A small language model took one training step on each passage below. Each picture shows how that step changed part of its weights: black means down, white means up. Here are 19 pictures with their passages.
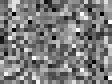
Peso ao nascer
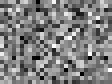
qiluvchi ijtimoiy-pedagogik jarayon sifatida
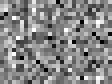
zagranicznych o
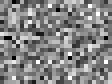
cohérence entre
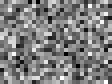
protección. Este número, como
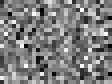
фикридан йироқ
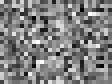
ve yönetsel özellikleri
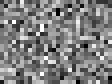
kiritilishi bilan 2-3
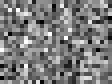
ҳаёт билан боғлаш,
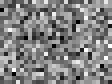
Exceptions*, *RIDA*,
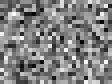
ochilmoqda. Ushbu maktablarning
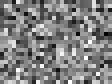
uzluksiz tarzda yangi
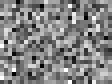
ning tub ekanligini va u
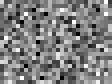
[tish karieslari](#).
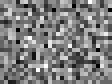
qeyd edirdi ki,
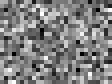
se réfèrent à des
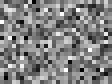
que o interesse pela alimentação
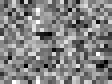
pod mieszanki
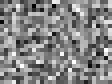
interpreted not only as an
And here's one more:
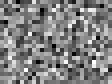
borasida to'xtalib
